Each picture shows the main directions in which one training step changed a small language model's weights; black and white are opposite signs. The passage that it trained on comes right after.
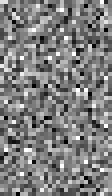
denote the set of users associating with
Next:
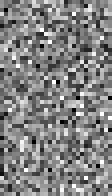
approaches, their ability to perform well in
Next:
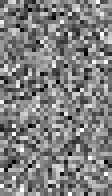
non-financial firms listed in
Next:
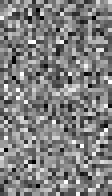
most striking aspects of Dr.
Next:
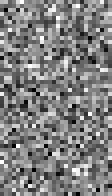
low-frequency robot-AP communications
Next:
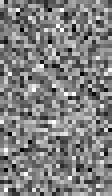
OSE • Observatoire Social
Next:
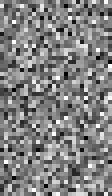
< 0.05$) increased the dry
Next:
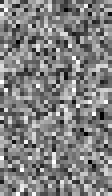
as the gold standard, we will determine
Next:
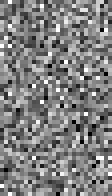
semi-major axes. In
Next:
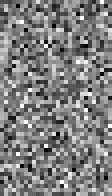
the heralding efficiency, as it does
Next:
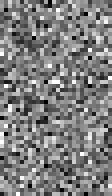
from a small subset of IP addresses
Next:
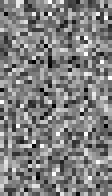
the results of Huang et al.
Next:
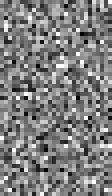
been written in mi life <3
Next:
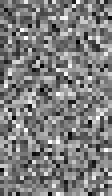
variety which is often used as the recurrent
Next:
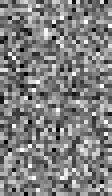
environment. Currently, the administration
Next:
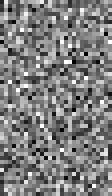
to switch to IFRS, the
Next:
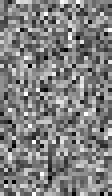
a proper functioning (e.g.,
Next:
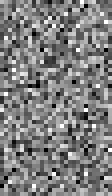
be required. In addition, electronics should
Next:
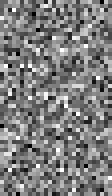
3\,MeV in energy. On the other
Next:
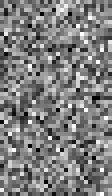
been accepted by most of the
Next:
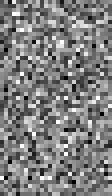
a ductile behavior which is enhanced by
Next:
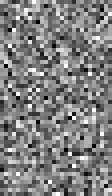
power amplifier architectures while maintaining
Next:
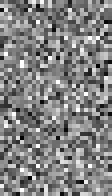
by emitting a massless particle of energy
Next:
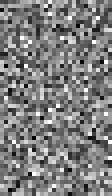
Education System in Singapore.
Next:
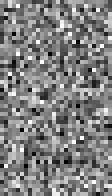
(lane 3), and the level of
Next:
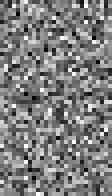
industrialization and increased deforestation have
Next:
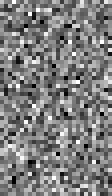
sit uneasily with affective
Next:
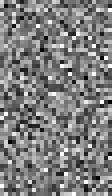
shortly before our arrival there had been
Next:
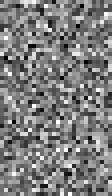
$\Omega$ (quantitatively analyzed
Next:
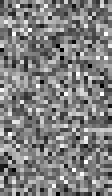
'Sanguinea' and
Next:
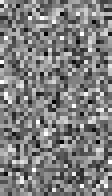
hessian yarn three drawing
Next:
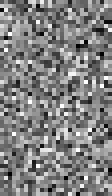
by 36 features. Since each image has a
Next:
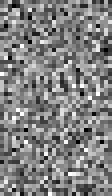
equations (3) and (4), the
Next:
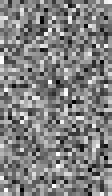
there is no variability and that is an
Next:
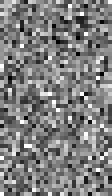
a Gaussian window over 3 periods. No radial
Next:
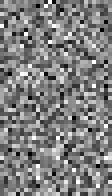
states of India have high humidity,
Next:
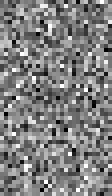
against barbarians to the
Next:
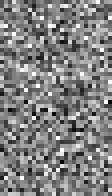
Captions of WavCaps were
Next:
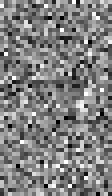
detail the calculation of excited state energies in a
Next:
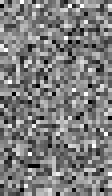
achieved when using Aluminum wing with
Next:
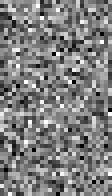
oxidation. In general, the relevance
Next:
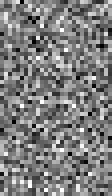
The aim of the EMBalance decision
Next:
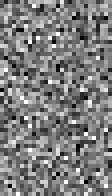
chemical burn injury, acidic
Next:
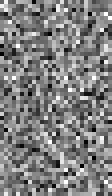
retaining wall without heel Also, as
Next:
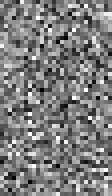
patients treatment was associated with initiation of speech
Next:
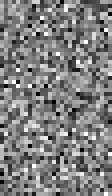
isothermal sphere, and showed that the
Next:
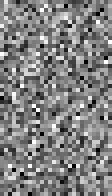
fondos, Recursos,
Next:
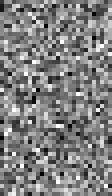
divisibility property. Divisibility
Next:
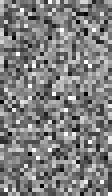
{F.}~\bibnamefont {Schreck}},
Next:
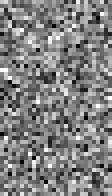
generation-old tradition of a family.
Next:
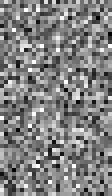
storage, while team members involved in data collection
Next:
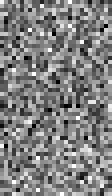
of a 1D delta potential with parameter
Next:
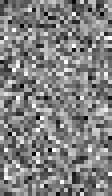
bold math \begin{document}
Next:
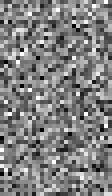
investigated whether vincamine and
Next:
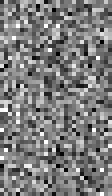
study on the non-equilibrium process
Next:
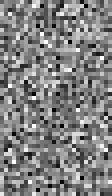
\today, today, % but
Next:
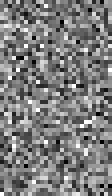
EDTA or 50 mM
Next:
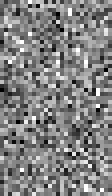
For this reason, we propose that selection
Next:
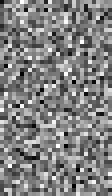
of Physical Sciences, National Institute of Science
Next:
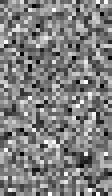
form. Therefore, only in one of the
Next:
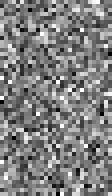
Nonrelativistic Spin-Momentum
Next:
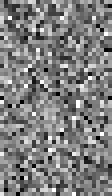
by a perturbation-theory approach, we
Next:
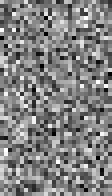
the correct development of this kind of
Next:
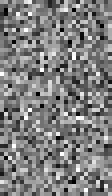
patients and all surgical as well as
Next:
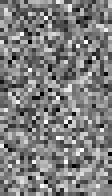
the virtual control $F$ is often designed
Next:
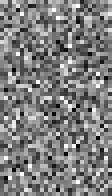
a pure black-body spectrum of temperature
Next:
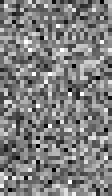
CNT is dark, indicating the absence of
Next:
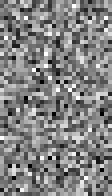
on the upstream side of the gauge, where
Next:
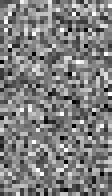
in assembly and integration and a quick
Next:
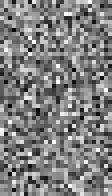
Alice's permission. Suppose
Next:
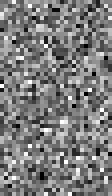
the GMNER task, the experiments
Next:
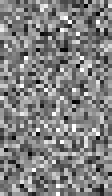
allows general-purpose adjustment for
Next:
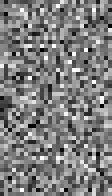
Visualization, Methodology;
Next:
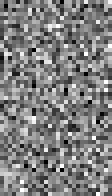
and we neglect this term (what
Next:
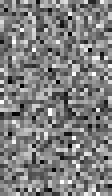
frustum computation because we restrict
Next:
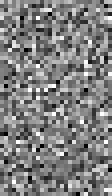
of Rank Correlation.''}
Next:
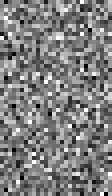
Figure 3. Use case of tool The
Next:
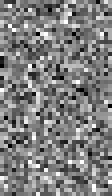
Freshwater resources worldwide are suffering
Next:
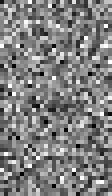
of symptoms 3.
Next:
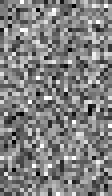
obtained based on the evidences and is
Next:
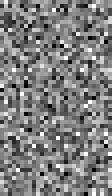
true posterior is an important question.
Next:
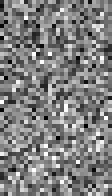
Fourier image of these function is \be
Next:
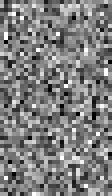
with excellent thermal performances (to
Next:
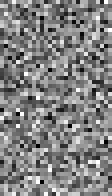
height of 80 meters wind speed is more than
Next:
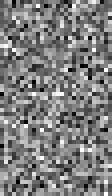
Industry, Tourism and
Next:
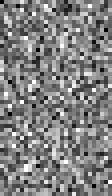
volume and granularity of soil data, providing
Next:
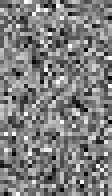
useful comments. We acknowledge also the
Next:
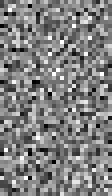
error percentage. Network architecture, error histogram
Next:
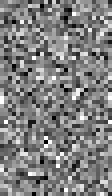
At first, its X-ray lines
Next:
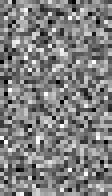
Hanson and R. L.
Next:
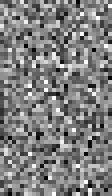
sequence of attractors was $P1
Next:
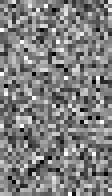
FTNW at 10%
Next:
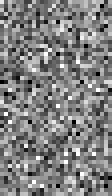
officinale* and 10%
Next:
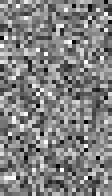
shows the QSO correlation function for EdS
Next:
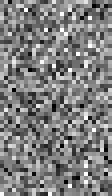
been often underestimated until recently
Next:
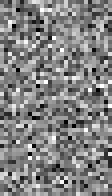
Chaitanya Bharathi
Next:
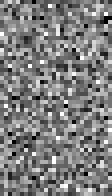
correspond to standard anharmonic fitting
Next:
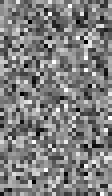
the galaxies collected in the various samples are
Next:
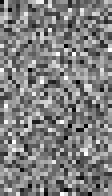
to a single exponential model $A
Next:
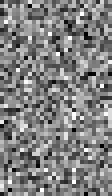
of photometric redshifts in QSO
